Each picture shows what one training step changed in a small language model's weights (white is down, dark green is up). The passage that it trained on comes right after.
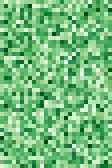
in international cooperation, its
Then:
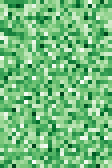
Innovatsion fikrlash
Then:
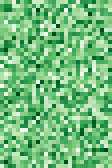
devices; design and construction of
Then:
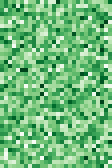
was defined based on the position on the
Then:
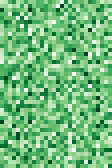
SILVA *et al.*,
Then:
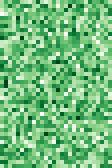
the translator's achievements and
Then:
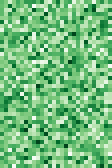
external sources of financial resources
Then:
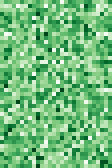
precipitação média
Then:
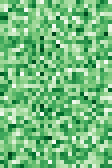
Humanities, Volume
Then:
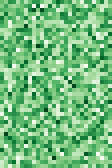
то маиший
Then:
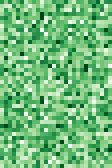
Age wise distribution of the study
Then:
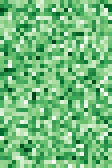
orientation and the volume fraction
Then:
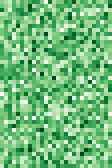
holat fe'llari)
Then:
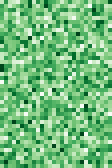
ether and this whatever the
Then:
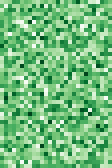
нравственные поиски
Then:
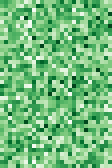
yang komprehensif
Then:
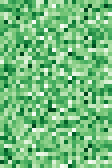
22. Akramova
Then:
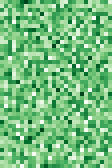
duch kelsa-da,
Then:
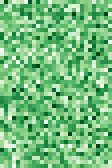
commercially) and
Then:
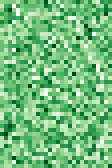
Sri Siddhartha
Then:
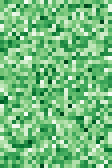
data with hospitalized children with
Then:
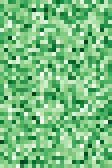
– педагогика
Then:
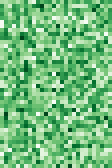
implications at the theoretical
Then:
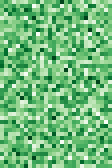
and Technology Organisation
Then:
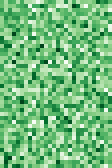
melalui departemen
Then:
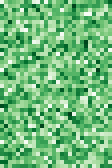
the work load for the next
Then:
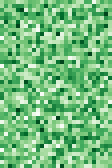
(WONOE) has been
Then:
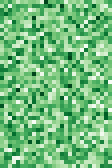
serían los mínimos
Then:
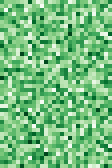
cases were confirmed.
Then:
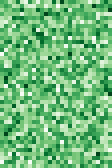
lifestyle modifications such
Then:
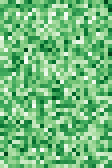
the film is to correct
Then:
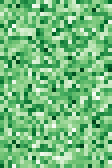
These formulations are then evaluated according
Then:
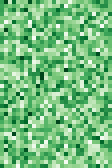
of product yields and
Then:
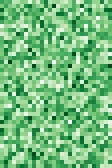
Bu savol yangi va
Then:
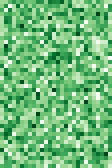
Al ser Israel el
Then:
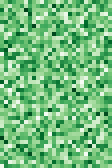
marine research, but also on technology
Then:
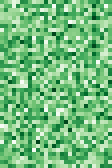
and design in France. A.
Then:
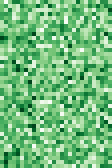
situation continued in Africa
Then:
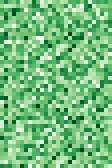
than their competitors.
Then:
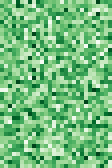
were used to contain liquid
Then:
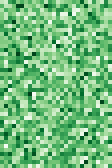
a pine tree shape can
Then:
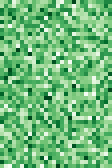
FROM STUDY
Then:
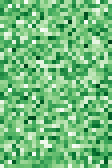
and the small sample size ($N =
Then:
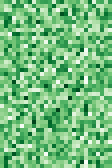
nueva etapa en la
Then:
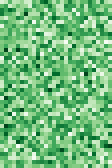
to the complexity of planned
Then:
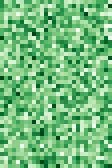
constructions involve VP
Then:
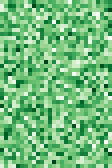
world needs to foster an
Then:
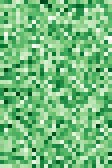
be tested for up to six
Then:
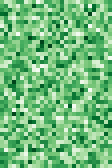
ignored what evidence there
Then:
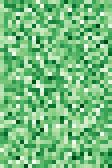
o'ziga xizmat
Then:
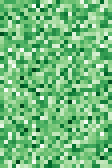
неговите видими
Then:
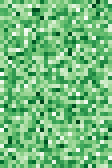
(vgl. Tabelle
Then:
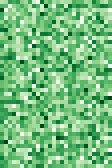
that they will reach process optimization
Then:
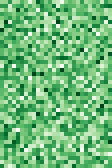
que demostraran la
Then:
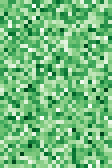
условий и
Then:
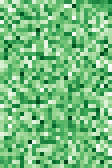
participación activa, el trabajo
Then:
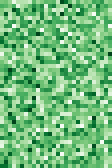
C Enterprise D
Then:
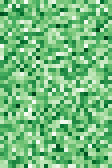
and the relationship between them. There
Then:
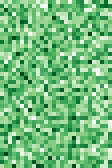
Methods: This study was conducted
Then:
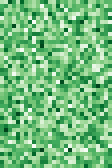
comparing any two ranked
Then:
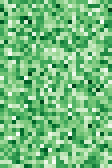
за акустичними
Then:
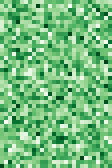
and transformed warfare.
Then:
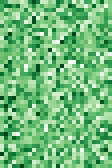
pendekatan FCM
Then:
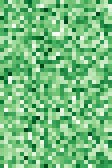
universities of Uzbekistan, including
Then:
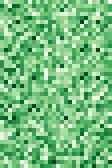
un año de distancia del
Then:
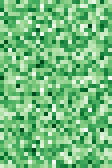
разных социальных
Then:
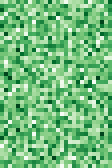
na mestu glavnog
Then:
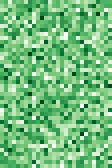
que a administração vive da
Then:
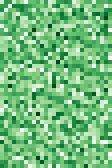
and Copper(II) with
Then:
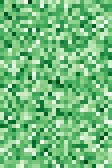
within the range of experimental
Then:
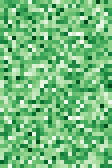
after loved ones living
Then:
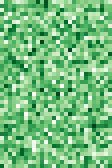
area is full of potentials that
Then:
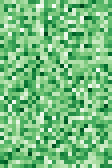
stress distribution, deformation, temperature
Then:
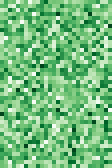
теренах східних
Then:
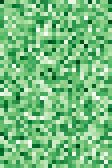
energy disturbances when a
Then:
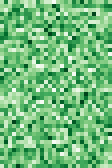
equation. The electron probe
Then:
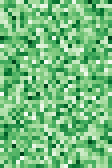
evaluation of biopsies of
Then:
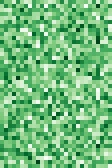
Security Orchestration
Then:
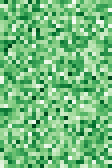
credibility of its institutions.
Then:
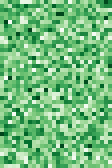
worth of an idea or
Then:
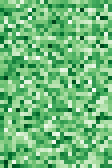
Mean multiannual values of
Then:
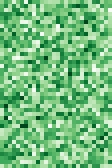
health of the population within the new
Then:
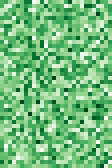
E and B are perpendicular
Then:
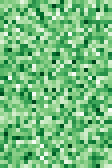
coût et faciles
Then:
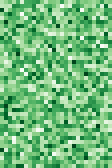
MWNT length and aspect
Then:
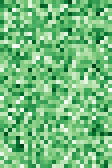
de vida la arbustiva
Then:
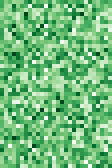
yang digunakan untuk
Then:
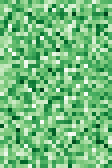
(English) faster
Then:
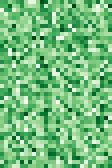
медіа – це
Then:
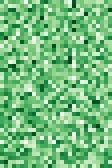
the Free-Defect
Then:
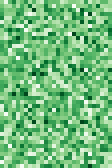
tizimlarni, ularning
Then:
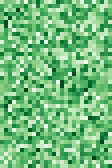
educational institutions using digital technologies
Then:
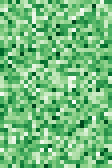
UH (interjection),
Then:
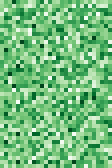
properties especially as a
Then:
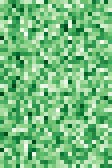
yoki o'tkazilgan
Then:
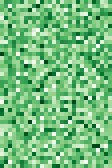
from the Osnabrueck
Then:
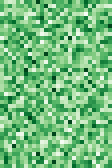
rigid treatment plans,
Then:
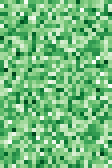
(Supplementary Material
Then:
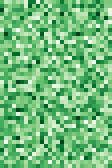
The specific question being addressed is the
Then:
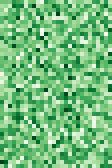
overall chromatic tone
